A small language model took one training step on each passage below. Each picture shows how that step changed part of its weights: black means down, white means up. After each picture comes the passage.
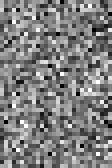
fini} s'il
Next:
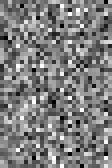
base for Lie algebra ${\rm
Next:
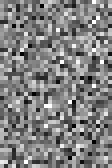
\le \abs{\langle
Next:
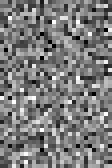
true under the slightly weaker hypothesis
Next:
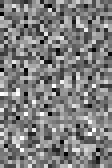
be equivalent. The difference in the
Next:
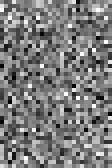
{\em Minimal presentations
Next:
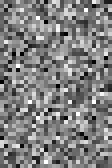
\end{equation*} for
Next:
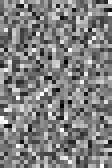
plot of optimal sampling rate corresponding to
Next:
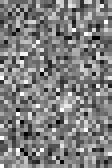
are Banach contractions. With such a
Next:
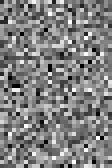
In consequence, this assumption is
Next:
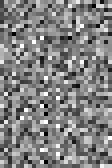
is distributed according to the model
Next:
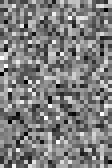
the process occurs a.s.
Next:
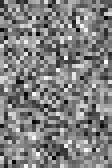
maximal eigenvalue 1 are positive.
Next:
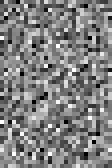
first and second order time derivatives,
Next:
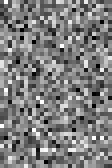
of $R$ as an
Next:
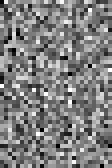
surface can be found as $$n
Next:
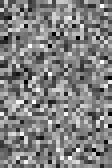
with suitable boundary conditions on a pair
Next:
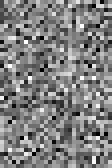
is concerned, passing from
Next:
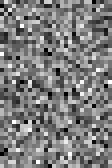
free circle action $\vr$. Then
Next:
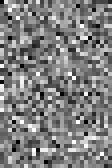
defined over~$K$ with
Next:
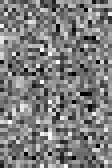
conjectures have been proposed by
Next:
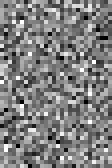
rack} of the
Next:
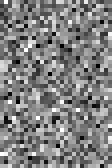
of $G$, we define the
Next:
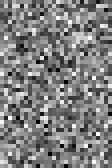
to 0 cannot be faster than polynomial
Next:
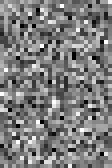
$\mathcal E_\lambda$ is
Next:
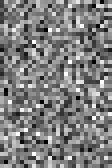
is the same as in part
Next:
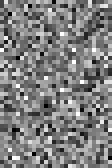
thesis, Uppsala
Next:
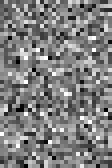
should be inserted in the
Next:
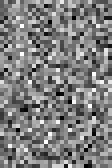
new operation. Using this correspondence,
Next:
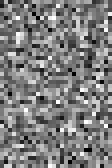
obtained by concatenating the
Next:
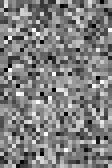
sans facteur
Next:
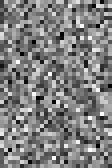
is a $1$-parameter
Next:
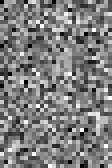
We continue with the proof of
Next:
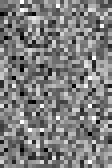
Lie subgroup of the pseudo-orthogonal
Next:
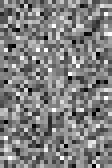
we will give some examples and
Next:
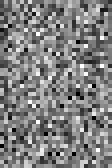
$F(X)$ so that
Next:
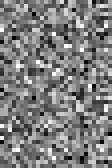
algorithm leads to a very effective convergence
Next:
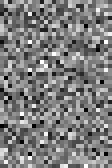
following theorem, we show how the
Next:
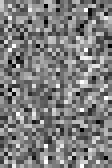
Jonker and Volgenant
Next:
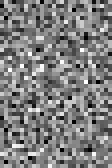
global existence of solutions to the following
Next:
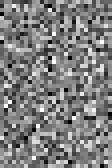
be extended holomorphically to one
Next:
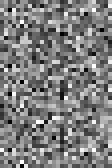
s c r} that satisfy the
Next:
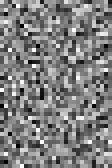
Lemmas 2 and 4 yield that
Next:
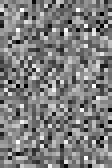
$q'\neq w'$. This
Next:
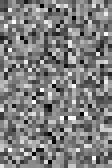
our choice of feature functions,
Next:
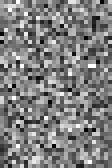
ask for which $T$-s
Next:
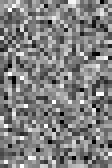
then $$H \models
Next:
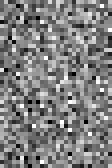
\section{Proposed Algorithm}
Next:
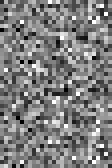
\frak{t}$. The
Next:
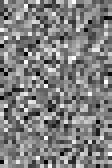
arithmetic. The study of the
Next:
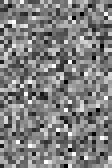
a hyperplane $\alpha$ orthogonal to
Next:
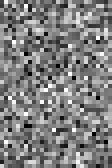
or levels in multilevel neural
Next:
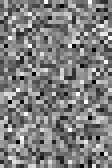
n/3} computes the
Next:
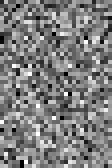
transverse section $D$. Denote
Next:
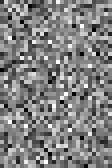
and triples of the AIS
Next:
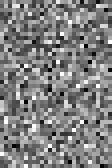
to be non-singular (and
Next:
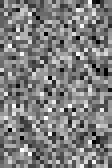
little new species.}
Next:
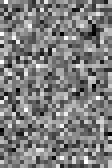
posed a question regarding interpolation
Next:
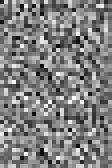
that, by construction, for all
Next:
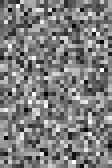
\\ \hline Desktop
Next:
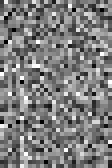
several potential counterexamples
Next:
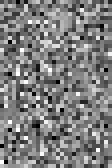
First we show that dim
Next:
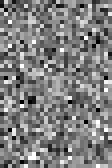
scattering using simple regular singular
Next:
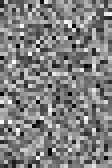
connected open subset, with boundary
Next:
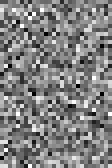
head wave. Also FAS
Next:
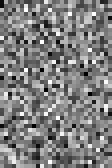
say a few words about the structure
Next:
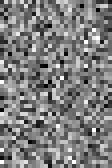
relation with $u$ being,
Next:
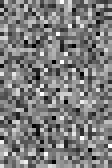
graph have the same reverse
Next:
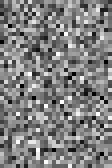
$g$ is an element of
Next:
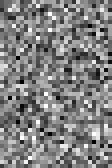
\small ise}}(\lambda)$
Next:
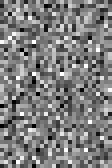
common point of the curve and the
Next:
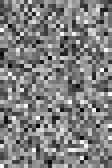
$G,H$ are both
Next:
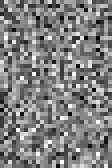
characterizations} of (strong)
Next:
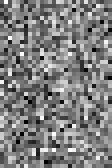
of a finite set $B$
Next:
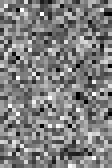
a syntactic method for
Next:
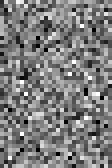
operator $L+\beta$ and
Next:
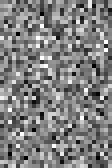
= \infty $ iff the set
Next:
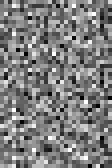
the volumes of the
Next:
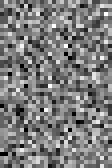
we show that the summands in
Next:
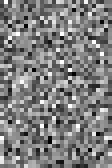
of Equation (26) to obtain
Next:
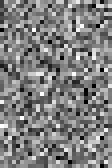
is the limit to $\Gamma$
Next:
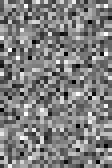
earlier in [6] any graded
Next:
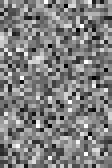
differs of $f$ and
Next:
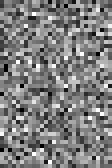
is a family of maps, then
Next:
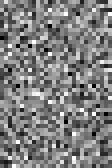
can reflect the fine unitary
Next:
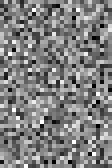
the ideal of $2 \times
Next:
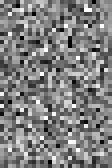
$\eps$-balls with respect
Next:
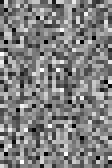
type \cite{model2}
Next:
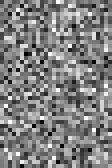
for partitions, the number of
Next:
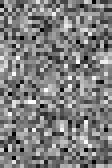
decompose the cotangent bundle
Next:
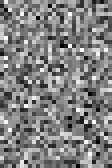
norm in any space we need.
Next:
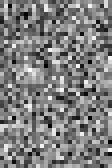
régulier (Lipschitz
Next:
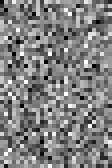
subgroup of $M'$ and
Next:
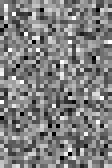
Suppose $\bf (v)$,
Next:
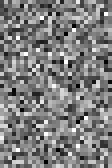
$\ctg{Mon}$ denote
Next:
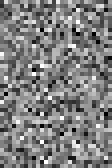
on short intervals, Bull.
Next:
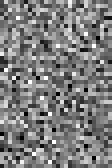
prime divisors, by the arguments in
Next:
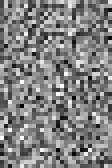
than~$3$. In the first
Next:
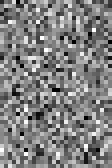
Then $r=n$ and
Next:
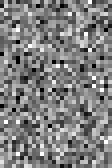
i.e. that \ben
